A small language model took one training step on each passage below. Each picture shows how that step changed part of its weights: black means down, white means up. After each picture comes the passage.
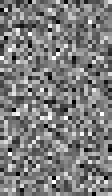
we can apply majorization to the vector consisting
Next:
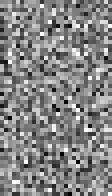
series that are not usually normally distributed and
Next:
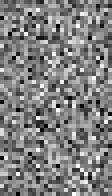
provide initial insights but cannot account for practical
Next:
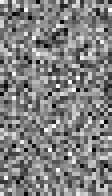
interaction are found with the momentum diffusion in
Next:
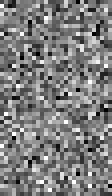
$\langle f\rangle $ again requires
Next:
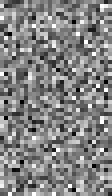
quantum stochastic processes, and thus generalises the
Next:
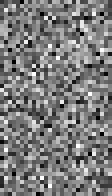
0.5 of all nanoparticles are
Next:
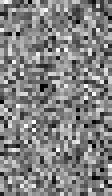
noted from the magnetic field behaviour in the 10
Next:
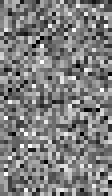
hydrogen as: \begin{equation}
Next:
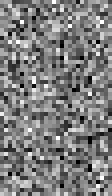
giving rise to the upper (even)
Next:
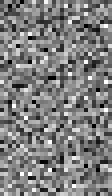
\begin{enumerate} \item The average
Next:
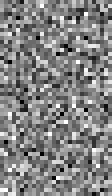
the emission lines, such as their spatial and
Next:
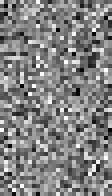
and $\tilde{q}^i$ satisfying
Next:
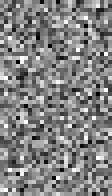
the model belongs to the SPT phase
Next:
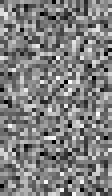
formation of wide binary systems has been a
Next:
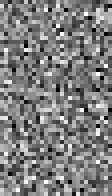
S4** for parameters). The reduced distance
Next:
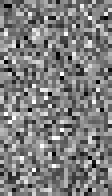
refitting of the partons (in which
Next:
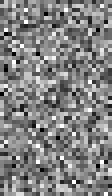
assumption of this work is that $\delta
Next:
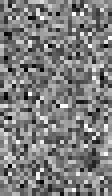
and scale-invariance, characterize the
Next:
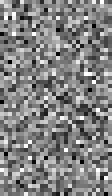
to fill this significant research gap and to check
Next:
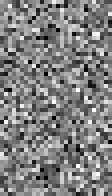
is isotropic in zero magnetic field, and only
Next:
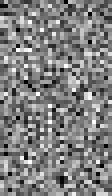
for (\ref{ist21}) that
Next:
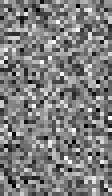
For the removal of noise, we have
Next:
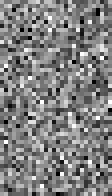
possibilities of particle statistics in 3 dimensional
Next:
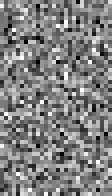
of more similar type, II~Peg
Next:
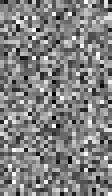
is useful in studying the propagation of electromagnetic waves
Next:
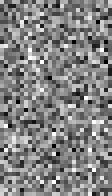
is essential, as well as extending the
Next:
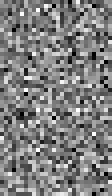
\end{align*} for constants
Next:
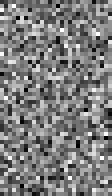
z m-\mathcal{CC}k^-
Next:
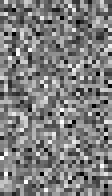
4 second spill every 2 minutes)
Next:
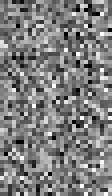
us to keep only the Hartree contribution
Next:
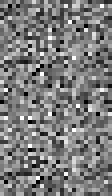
\begin{equation} (\Delta
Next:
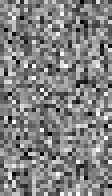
spectral features using software, but this approach
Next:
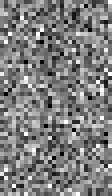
that optically-faint
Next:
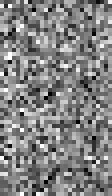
D1 and D2 spectral lines at
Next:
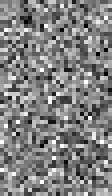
of the meson fields here serves to
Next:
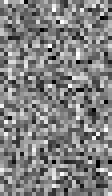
and aggregation time to quantitatively evaluate
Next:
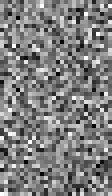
these collisions.The global observable such as multiplicity
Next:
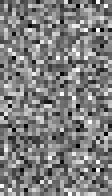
be significantly produced via some of these processes at
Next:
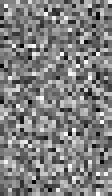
the presented middleware platform can automatically
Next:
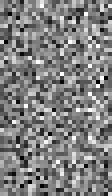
requires the interplay of several effects such as
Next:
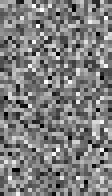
due to the increasing strain energy, but
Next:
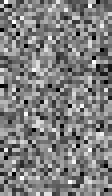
each $\vec{k}$ are
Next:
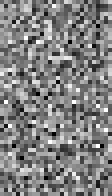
{Surface Science}, shortjournal =
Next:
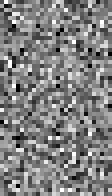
can be written as $\eps=
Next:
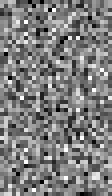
cooling. We find that the overall spectral
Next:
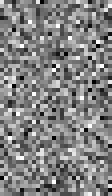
solar Ge abundance is higher than the sum of
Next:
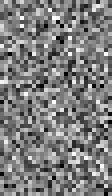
jointly. To obtain these contours the
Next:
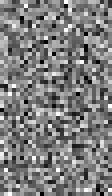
ps. The ongoing effort to
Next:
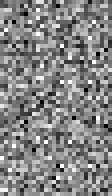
the Absorption Cross Section of
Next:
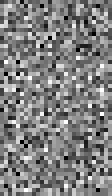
detection by trap loss. To describe the
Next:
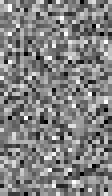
are uncorrelated at the initial time,
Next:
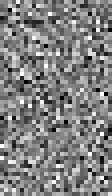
produced by the non-linear coupling between the
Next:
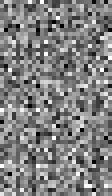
practitioners primarily understood and described
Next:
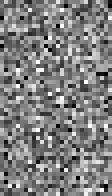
being capable of delivering valuable
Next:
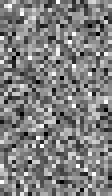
are irrelevant. This counting yields
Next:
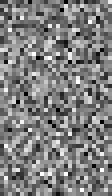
the lowest time period with which we can probe
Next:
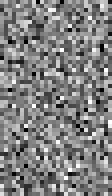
encounters with the satellite, while the
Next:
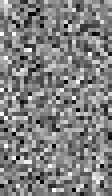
our case of lossless dielectric materials, since
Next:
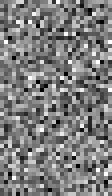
our approach to explore canonical quantum antiferromagnets
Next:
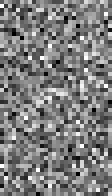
representative of all our mixtures. These
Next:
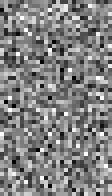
scheme ($\overline{\rm MS}$
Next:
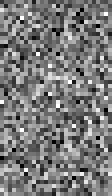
correspond to $\{i,j\} =
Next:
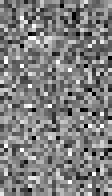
1988: Mathematica \\
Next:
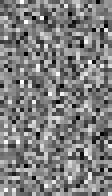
each with the descendants
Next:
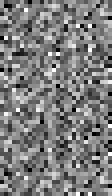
can now construct the approximate annihilation operator
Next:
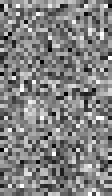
first option is aimed at
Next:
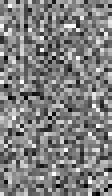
Kolmogorov turbulence,
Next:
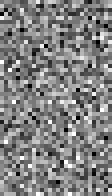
above lagrangian are modified with respect to
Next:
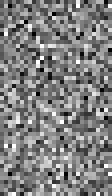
%Optimized phase-shift matrix
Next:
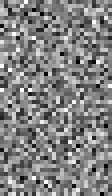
In \qlk, stable modes are neglected
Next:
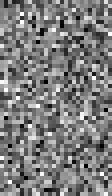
delegate to respond.)}
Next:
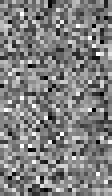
\sin{\psi} \cdot
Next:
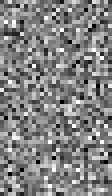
molecular $t_2$ states, the
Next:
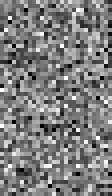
corresponding of transitions to a positive definite matrix
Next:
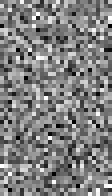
does not exceed 3\%. It is
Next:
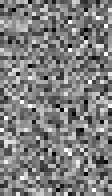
angle.} \label{fig:
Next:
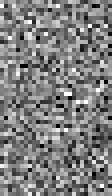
empty set in the other case. We
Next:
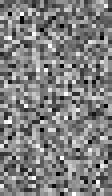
that about 6\% of the nucleon's spin
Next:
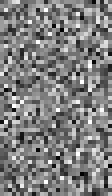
with radius $\rho=1$ is
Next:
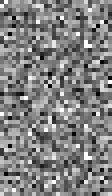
spatial and temporal attributes of the
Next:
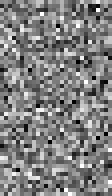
of a user viewing a virtually extended
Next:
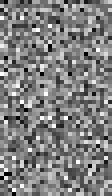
by $\alpha_S$, we can compute
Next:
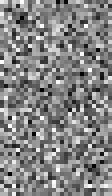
between the reference model solution and the observations.
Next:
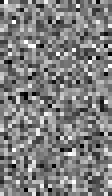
Supercomputing, Swinburne
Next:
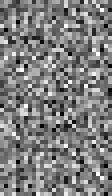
By a suitable regularization of the action,
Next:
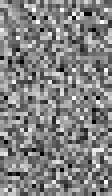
in the FRDM deviations, while it
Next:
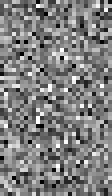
we provide a high-level description of the
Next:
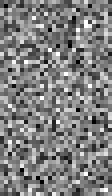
several advantages in ultracold atom
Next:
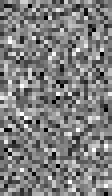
a zero background are stable, they become
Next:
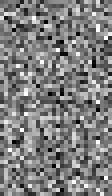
at least in these systems, the excess energy
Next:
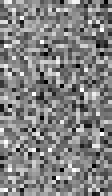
the density of the ULDM soliton at
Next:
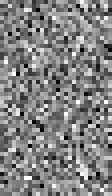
experimental characterization which has been performed on
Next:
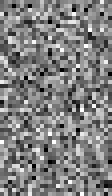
residential areas. But it is interesting
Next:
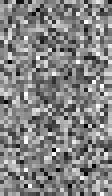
Plane to the East and
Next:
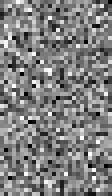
yield a reasonable value of $\xi \approx
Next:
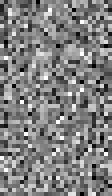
surface tension in the expression for the length
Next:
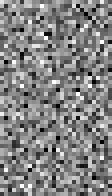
work was supported in part by the Major
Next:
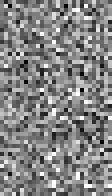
to share their constructed and interpreted meaning with the
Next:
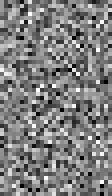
For a once-off contact pattern, recall
